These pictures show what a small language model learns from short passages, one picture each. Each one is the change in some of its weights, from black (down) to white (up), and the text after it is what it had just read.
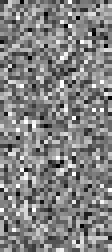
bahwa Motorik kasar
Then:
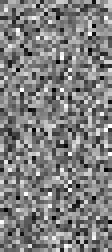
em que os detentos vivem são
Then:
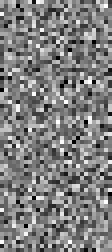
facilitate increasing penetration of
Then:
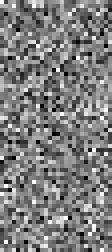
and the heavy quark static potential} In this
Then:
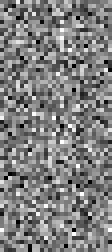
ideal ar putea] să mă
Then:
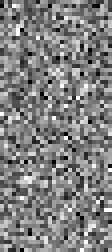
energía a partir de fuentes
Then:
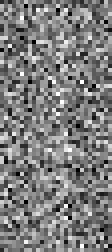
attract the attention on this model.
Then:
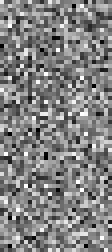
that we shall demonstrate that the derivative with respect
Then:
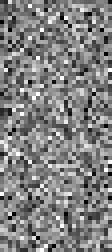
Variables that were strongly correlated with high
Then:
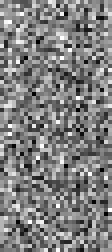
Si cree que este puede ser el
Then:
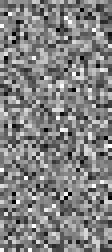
Transtorno do Espectro Autista
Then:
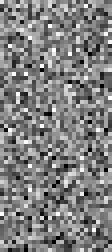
in holding prevalence for different numbers of
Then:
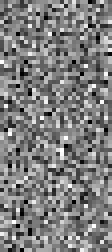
of rice farming due to flood
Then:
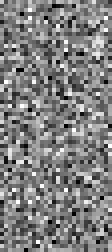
K., 1932. On the longicorn
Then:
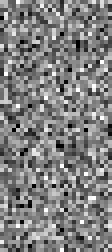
de vroege fase van een
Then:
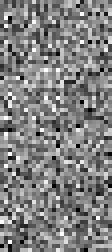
the change of thickness at a submicron
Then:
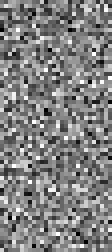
that speed in reading is important and might even
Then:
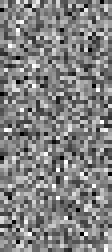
have been practically absent, and the use of
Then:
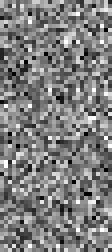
more easily solved than that for the
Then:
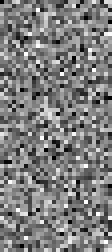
having NN particle occupations, and
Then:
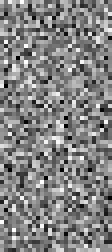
I do want to balance my material and
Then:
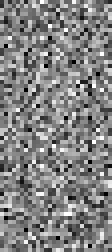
seguir existiendo. Esto
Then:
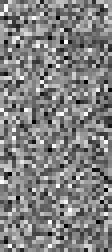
Smith, PhD (co-PI)
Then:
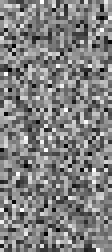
years of Fermi operations). We assess the
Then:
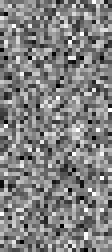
those of the theory of thermoelasticity with one
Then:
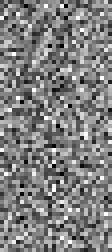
of the educational institution, its orientation to
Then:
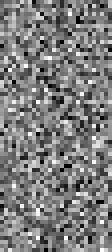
не виходять за межі $\pm
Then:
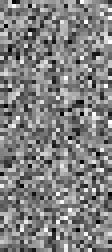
p. 75, grifos nossos).
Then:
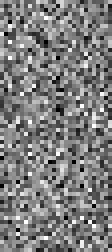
46). Results have demonstrated that EW has
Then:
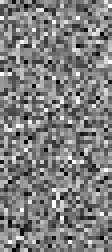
Age of Populism: Culturalisation
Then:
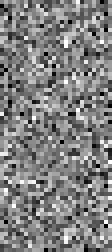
I converted it from a format specific for the
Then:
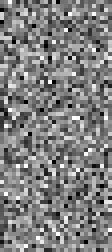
there is still some improvement in reliability needed
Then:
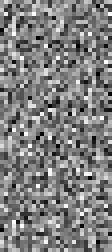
of global competition is greatly
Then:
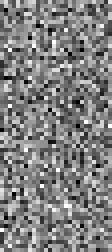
the paper. The first column corresponds to the name
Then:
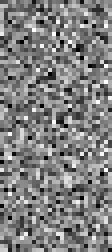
r]^n. \end{equation}
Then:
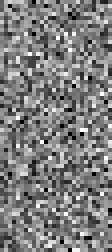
were significantly less frequent in SLE patients than
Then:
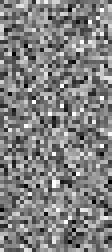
turgan bemorni jiggar
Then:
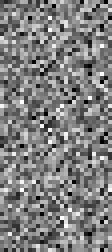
sayısı 2 olarak
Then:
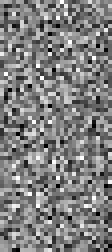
S. (2008). SKOS simple knowledge
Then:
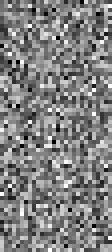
squeezed attention block that regularizes
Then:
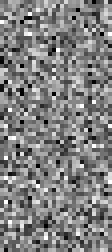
Gravity waves can be produced by
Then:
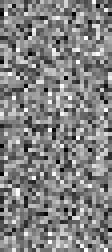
pengambilan subyek penelitian
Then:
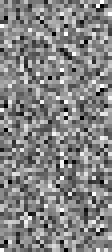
çıkar. Kendisinin de
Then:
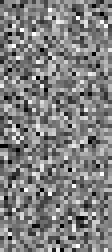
explanation is needed for efficient information -
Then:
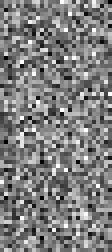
تطبيق التحول
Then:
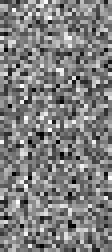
is thus real as it should. From eq.
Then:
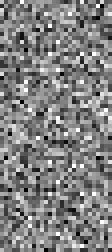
in de energiesector en de financiële
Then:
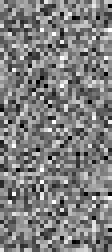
or (hoax) or (fake
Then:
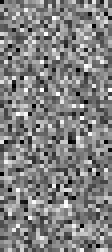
teachers in the world. Because it
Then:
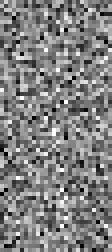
weiterzuführen. [5;
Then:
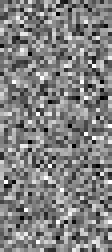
and ornamental plants, currently Parco
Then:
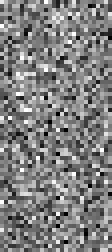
una analogía que parte de la propia
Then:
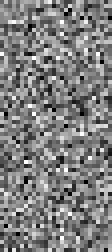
of disordered phase may persist due to the
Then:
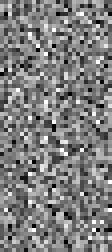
não permite uma interpretação limitada ou
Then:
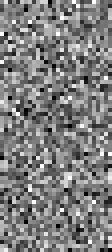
options for financial institutions. The limitation
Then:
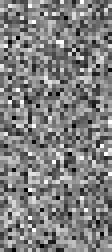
energy propagation. From physical considerations it is
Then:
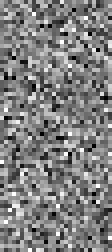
is a key consideration for SIT programs. These
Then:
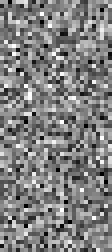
model of mandatory E-government Information
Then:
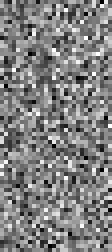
4. O'qitish vositalari -
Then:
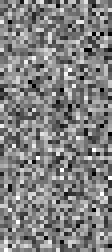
борби против алкохола
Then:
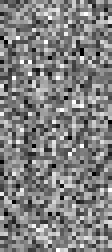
melhorar as superfícies de
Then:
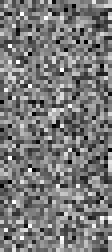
energi dan mempersingkat proses
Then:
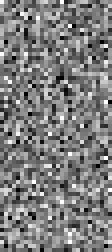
chiqilmoqda. Biroq,
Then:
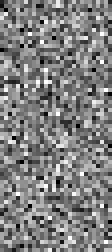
are, respectively, the rapidity and the
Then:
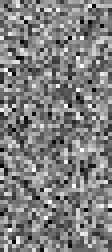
above the tentorium are more often seen than those
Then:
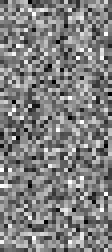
for volume corrections, whereas boundary corrections will
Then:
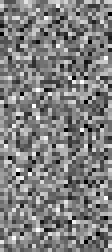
yavaş düşer.
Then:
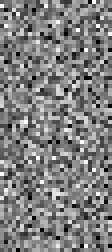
experiência e conhecimento adquirido
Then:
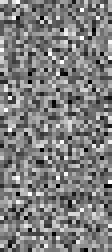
successful. SUTs offer a holistic
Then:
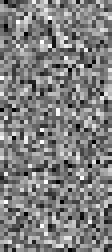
related to the relationships between these elements such as procedure
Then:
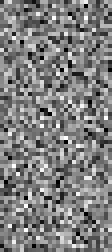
(\ref{string of inequal}) actually
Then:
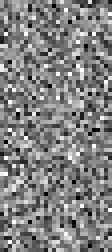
to learn by doing, through first-person
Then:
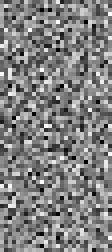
\section{The twisting and non-expanding
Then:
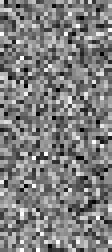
J. of Modern Drug
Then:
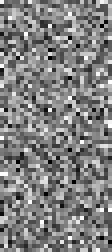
to 2 from originally 8. The application of
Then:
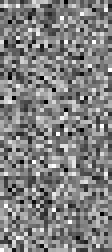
the TF.} \end{figure}
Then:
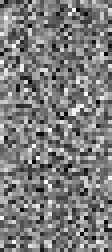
участок площадью
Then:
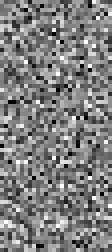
Fig.\ \ref{figure_rlogeco},
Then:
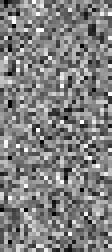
изложение результатов
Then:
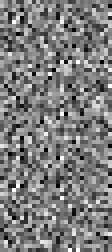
for many highly nonlinear uncertain systems [17].
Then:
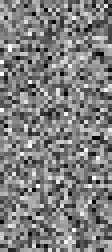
борада, мактаб,
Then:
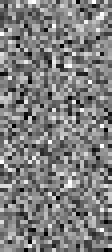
În opinia noastră,
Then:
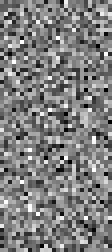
et ont créé en 1996 une
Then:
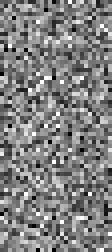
data. The work presented here is integrated with the
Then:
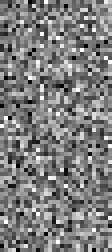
test statistics will be compared in terms of power.
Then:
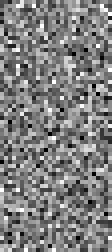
no further compensations. I will not hold the
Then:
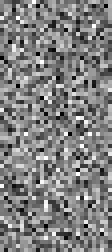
herbal cream and the other groups' wound
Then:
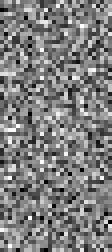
thus interesting targets to explore whether they can be
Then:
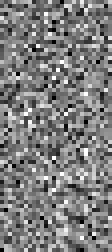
хорижий сармойларни
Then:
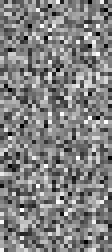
bo'lmay o'zidagi
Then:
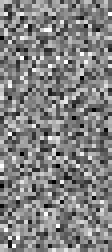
apply the fact that $\hat n(k) =
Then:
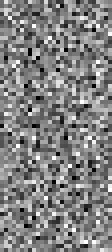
va Italiya universitetlarida
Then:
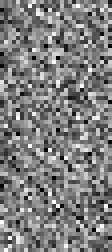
provided, we were able to obtain 30 second preview
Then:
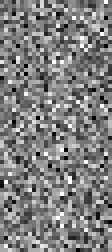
Organización Panamericana de la
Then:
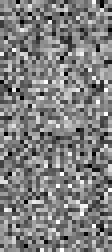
D. Computer-Controlled
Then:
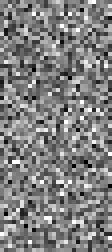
the English fleet and so might not
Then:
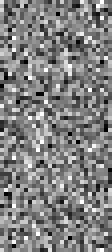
new one. This pattern is repeated until the
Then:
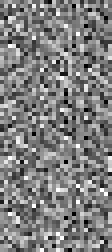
mengalami peningkatan
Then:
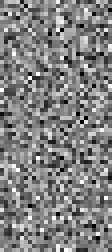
надо знать латинский
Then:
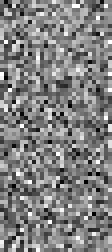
clusters formed more recently. Using various statistical
